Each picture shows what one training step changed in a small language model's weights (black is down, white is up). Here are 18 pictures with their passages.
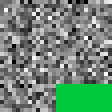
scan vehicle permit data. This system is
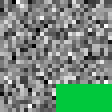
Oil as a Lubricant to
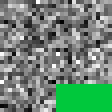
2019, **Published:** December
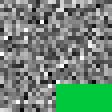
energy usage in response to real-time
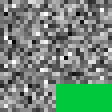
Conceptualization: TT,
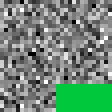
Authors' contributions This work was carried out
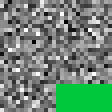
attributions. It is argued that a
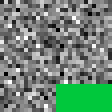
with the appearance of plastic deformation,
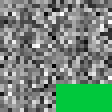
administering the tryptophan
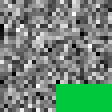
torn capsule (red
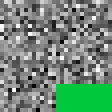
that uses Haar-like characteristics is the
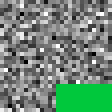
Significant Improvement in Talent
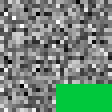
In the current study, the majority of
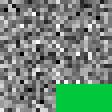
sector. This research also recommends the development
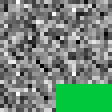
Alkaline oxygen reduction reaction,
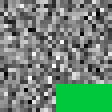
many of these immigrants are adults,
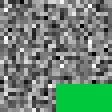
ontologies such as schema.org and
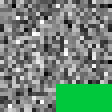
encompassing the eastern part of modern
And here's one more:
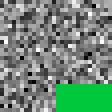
the initial days, heterotrophic bacteria were
